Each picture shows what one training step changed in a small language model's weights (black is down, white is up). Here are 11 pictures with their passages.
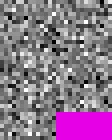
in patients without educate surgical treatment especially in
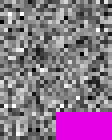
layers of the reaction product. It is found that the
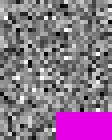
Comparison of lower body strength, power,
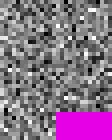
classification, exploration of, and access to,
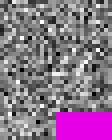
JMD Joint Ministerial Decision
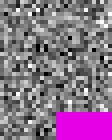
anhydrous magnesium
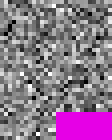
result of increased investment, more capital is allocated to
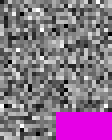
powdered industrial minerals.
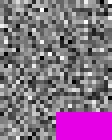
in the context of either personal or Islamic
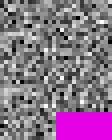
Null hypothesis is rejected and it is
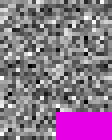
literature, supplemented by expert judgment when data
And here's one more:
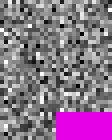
filtering Fig: 3 Keyword accuracy in
